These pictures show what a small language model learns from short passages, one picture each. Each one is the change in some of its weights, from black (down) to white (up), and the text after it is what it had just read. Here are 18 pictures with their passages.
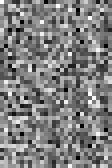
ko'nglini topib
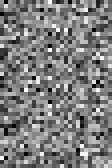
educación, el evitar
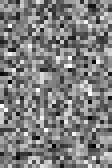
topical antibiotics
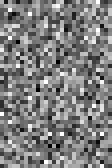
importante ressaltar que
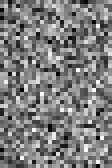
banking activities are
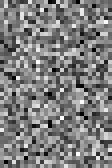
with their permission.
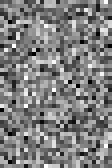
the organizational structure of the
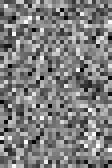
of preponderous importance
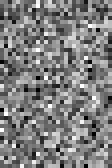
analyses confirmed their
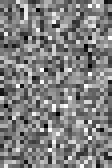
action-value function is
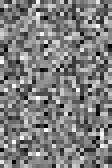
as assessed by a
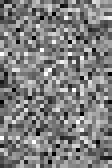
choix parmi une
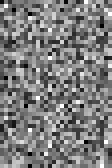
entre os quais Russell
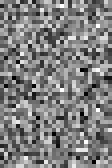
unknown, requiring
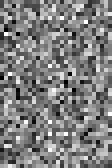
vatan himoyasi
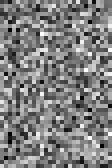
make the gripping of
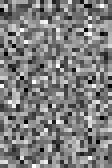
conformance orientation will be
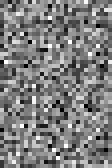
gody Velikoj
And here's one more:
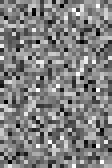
**Atuação profissional no
